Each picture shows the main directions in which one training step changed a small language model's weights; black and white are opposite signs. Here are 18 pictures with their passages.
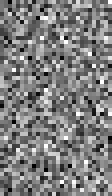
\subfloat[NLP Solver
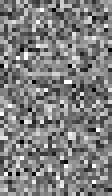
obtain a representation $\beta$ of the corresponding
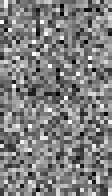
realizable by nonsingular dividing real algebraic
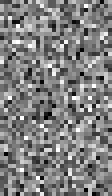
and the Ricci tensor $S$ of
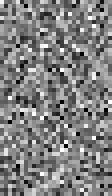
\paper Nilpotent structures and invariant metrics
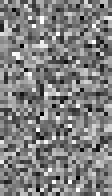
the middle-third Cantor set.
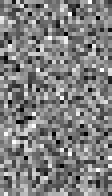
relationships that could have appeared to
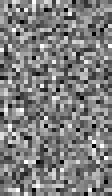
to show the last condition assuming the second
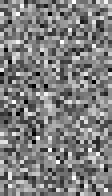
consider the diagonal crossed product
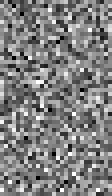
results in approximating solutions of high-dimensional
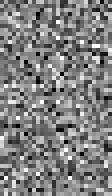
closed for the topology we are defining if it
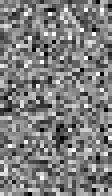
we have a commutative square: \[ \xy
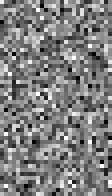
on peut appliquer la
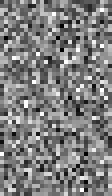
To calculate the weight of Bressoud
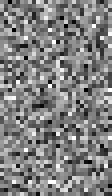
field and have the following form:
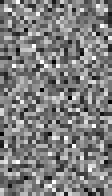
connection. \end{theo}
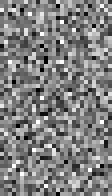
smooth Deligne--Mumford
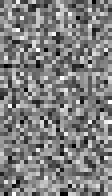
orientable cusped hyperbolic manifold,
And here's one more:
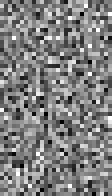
is group-theoretical if and only if
